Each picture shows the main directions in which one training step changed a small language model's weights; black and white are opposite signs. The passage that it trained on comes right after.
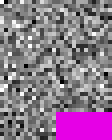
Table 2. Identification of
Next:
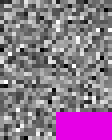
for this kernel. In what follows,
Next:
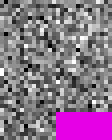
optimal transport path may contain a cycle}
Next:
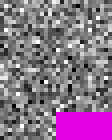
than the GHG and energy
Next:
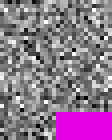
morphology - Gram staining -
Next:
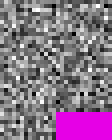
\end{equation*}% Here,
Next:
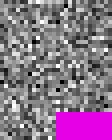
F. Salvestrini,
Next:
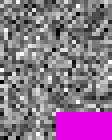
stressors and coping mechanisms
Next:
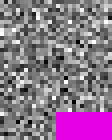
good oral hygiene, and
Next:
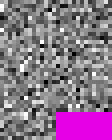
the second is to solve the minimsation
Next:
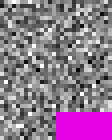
between 5th grade and 6th grade
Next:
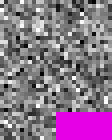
The neural network detects
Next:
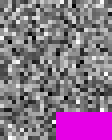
the $Spin^c$-Dirac
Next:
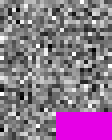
13.2% of patients had
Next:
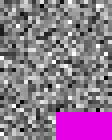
parts and to identify insignificant
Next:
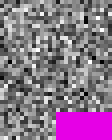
to satisfying DMP, there is a degree
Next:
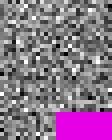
and heliophysical factors . In the
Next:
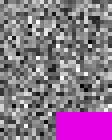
to address specific research questions.
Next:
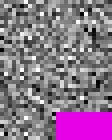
first author would like to thank the
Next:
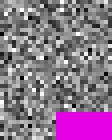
assessment. Several datasets have
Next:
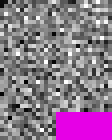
Higgs bundle $(E,
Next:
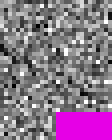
if $x$ is even and $y$ is
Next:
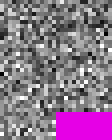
original contributions of this study in that
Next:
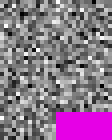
Users can insert spaces,
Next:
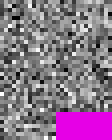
effective width of a filter in the
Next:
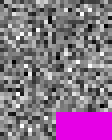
model \cite{Hull}. However,
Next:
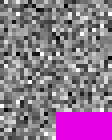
a positive basis of size 5 in
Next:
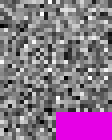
Role Janet Anderson
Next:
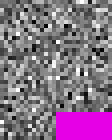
contradiction. \par We arrive
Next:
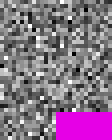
become is itself a
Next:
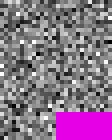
scores as well as between Body
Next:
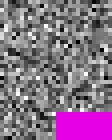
$GF(q)$ vector space of dimension n
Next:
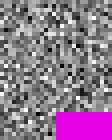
which uses top-down approach, and
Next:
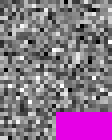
by its extremely colorful
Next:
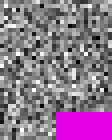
achieving efficient resource
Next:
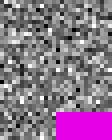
subject to: $$\dot{x} =
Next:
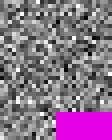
content of the gas; When
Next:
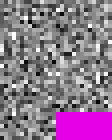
that communication is crucial on
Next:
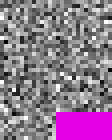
findings provide crucial information for
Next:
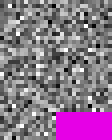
is not unique; a group $G$ can
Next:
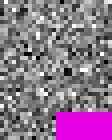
the free energy \begin{equation}
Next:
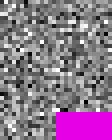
they appeared to promote wound
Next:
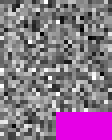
\[ \varphi (a) := \langle
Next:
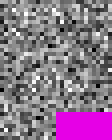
\end{myequation} For the definition see
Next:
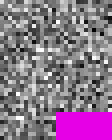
of work efficiency from personal
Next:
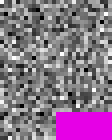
S5 is the turbine inlet
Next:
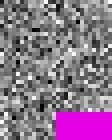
the Drinfeld modular polynomial
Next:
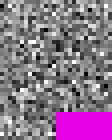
that express the idea of a happy
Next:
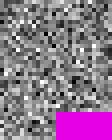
of a robust demand or the fear
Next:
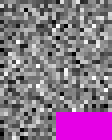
we only consider projections regarding the system
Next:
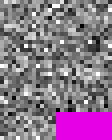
fusion surgery by evaluating the
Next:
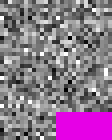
trees. The nodes of the
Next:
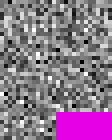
in a field) are isomorphic. To
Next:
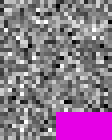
University-CCAT Campus
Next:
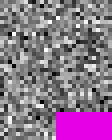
cloud directions in the IEC
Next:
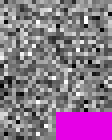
to observational data is the key characteristic
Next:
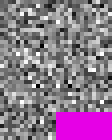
the forbidden move are shown in
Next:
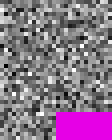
series of 0.5 cm long
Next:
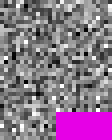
d_{ij} \end{equation} for each
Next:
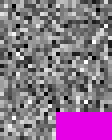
results for $2$-fold extensions.
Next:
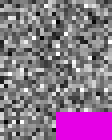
the equal sign) then it escapes from
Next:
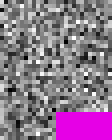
as set for dataspace regarding the
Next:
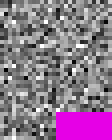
and all sides. How can it not
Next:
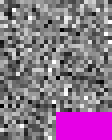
the Hilbert coefficients of the
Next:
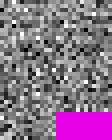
is the most wellcharacterized tumor
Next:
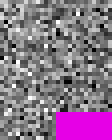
keep in mind the incredible
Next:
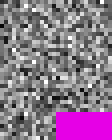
\right| \leq \zeta $$ \noindent and
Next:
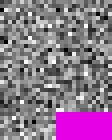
which has a ball $\mathcal B$ in its
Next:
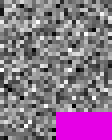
Mathematical Extension*, **2018**
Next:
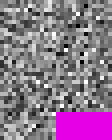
attach them yet. They will be
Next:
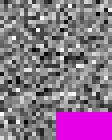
left epididymis. The
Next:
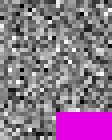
of head teachers' leadership
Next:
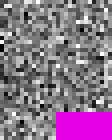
for some absolute constant $C$
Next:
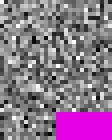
to distinguish the parameters with maximum
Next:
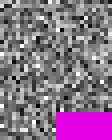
exists $C_n \in \mathcal
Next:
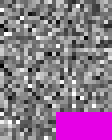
results showed that irrigation control
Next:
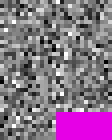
results were multiplied by PCU
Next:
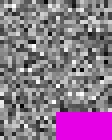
research themes that can serve as a
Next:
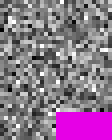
was implemented to evaluate the
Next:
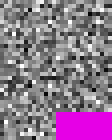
Here we consider a similar relation for the
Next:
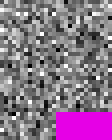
out on fertilized hen's
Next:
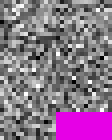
matrix $A$. We will demonstrate the
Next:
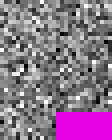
high representation in the PPF community at
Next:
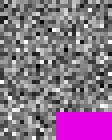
a vector of the same size whose
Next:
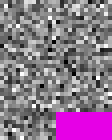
and so we end up with a very rich
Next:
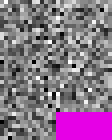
Agricultural Research Station,
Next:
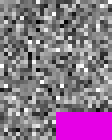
were subsidized by the government,
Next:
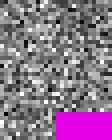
reports we could notice the
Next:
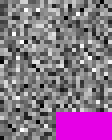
the pile group of piles with 45
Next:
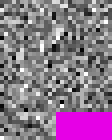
assumptions on the initial and boundary
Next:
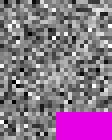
EI scores between pre- and
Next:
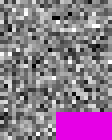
activity during the +ve half cycle
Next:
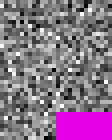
not belong to $\cG$. Define
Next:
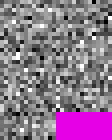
characteristic of the base field $k$. Then
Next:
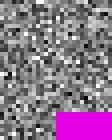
A}$. There are three characteristic times:
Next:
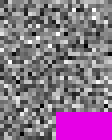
link them with flat parallel
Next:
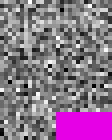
For example, while a three month field
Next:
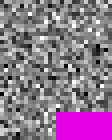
By integrating longitudinal
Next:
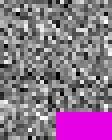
powers with an absolutely continuous
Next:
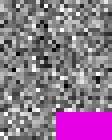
We calculated transient distributions of
